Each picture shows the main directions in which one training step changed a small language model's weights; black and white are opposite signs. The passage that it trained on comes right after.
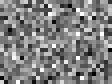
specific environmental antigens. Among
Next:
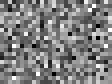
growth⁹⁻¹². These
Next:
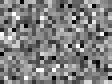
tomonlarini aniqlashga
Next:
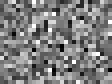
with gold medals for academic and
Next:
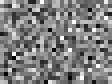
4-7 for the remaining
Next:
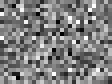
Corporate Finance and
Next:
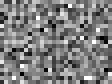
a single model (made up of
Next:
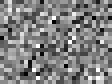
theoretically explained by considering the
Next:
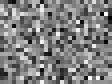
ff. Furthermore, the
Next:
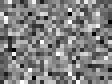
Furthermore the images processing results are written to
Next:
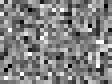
\textit{Data Breach
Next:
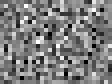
As P15 shared, these preferences
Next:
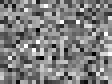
Asymmetry in the vertebral
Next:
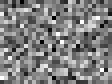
Data were analyzed using SPSS version
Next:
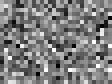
Gaussian form used for ${\cal
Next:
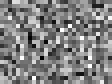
analyzed in this work typically lasts 45
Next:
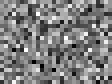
специальные методы
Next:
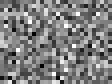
Gambar 1. 7 tipe
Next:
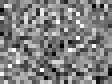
obtainable for objects of higher densities,
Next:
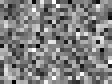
les preuves ne soient pas
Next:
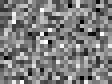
3rd-course student
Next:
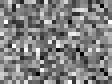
note that the MI theory helps
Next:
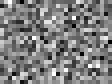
that this choice does not reflect a
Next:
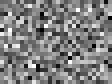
of the companion mass places it
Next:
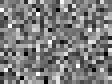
approach, case study mode. This work
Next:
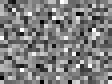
N. Shahid, "A
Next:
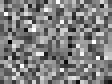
systematic, transparent, and
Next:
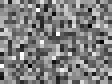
of complex networks, derived from time series
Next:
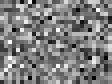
procedimentos a serem
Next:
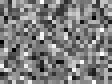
we move to the more general approach,
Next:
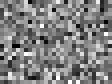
a RADAR sensor network with
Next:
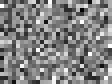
erosion is a serious
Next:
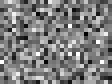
rápida intervención de los
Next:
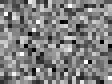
empyemas are located within the
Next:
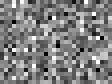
developed method was validated according to the
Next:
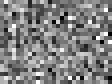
Females 15 Sex distribution for
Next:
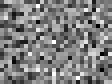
decay h to Z_1^*
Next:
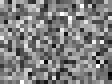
study that students who are more social,
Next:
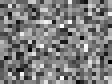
exerts a significant effect on various properties
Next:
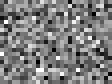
data primer bersumber dari
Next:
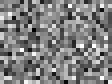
Annotatsiya Ushbu
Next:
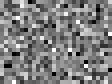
observation provides a valuable
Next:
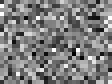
ultimate and immediate aims of
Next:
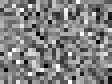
documented case, a question about
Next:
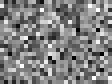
lead to substantial hypotheses.
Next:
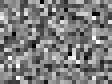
the Tata Group, construction
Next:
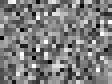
Less time was spent on management
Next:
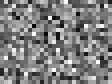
implementing the RICE mechanism which
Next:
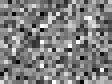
due to the high level of
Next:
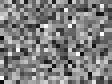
la figura 1. El
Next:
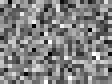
large one. Finally, to determine the
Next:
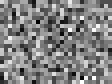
plumes are continuously generated from
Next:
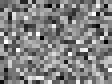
perfil histórico e a
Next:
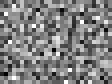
Connected Cells Let us now
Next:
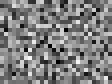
found to be significant predictors of
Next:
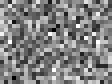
of learning activity as a basis for developing
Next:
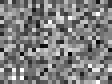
the core of the DRFM
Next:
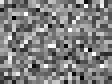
a przykładem takich
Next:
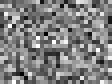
otro lado, ante la
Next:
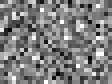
intent to generalize the results
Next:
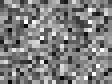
the austenitizing process can
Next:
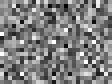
seems to be isolated from global
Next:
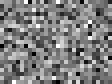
average net FDI in India
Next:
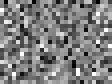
and about 6-8 thousand
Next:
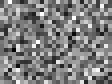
$, the MSE expressions of the
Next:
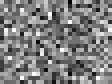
hillock sidewall.
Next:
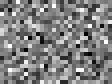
expansion as large N expansion of gauge
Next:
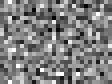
and ethics manager, and
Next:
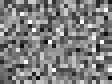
FDOs (collaborating
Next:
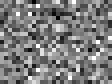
como lo observa muy
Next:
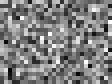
identity of an assemblage becomes
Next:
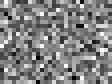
example of accretion to slightly larger
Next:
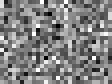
order. This is usually done when
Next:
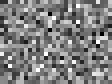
stochastic processes, and statistics);
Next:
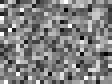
quark masses hold for both baryons
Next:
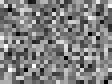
the $\tan \phi$ values
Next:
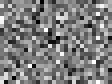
This work presents a framework allowing to
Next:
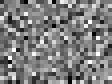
women and men in Andalusia
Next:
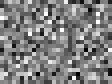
improved the reliability and completeness
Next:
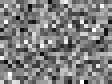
of Barç (Barç
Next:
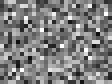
had ever contacted them for any
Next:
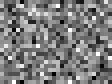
de la Escuela de
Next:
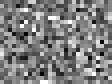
have demonstrated how the observation of
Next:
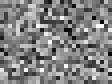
between the various possibilities. The
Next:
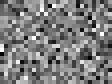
called “Geocentric
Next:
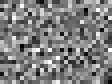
plots (a-g).
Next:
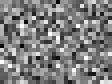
wieder herzustellen.
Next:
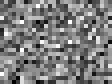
\frac{\partial}{\partial x
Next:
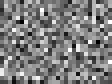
microcrédit offert
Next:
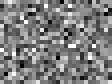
auditor perempuan.
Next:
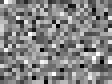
(выйдя из
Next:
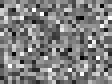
dominantes. Visando
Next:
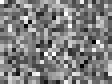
public security and order and becomes an
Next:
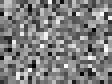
common in those with interstitial
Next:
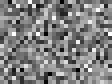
bu esa ayrim holatlarda
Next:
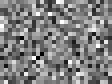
Это рефугиумы
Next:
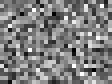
Popular preferiría
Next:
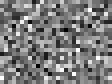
the O(1) term in the
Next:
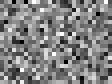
spin parameter through ferromagnetic nanodot
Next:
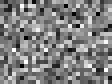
beverages. Flavor
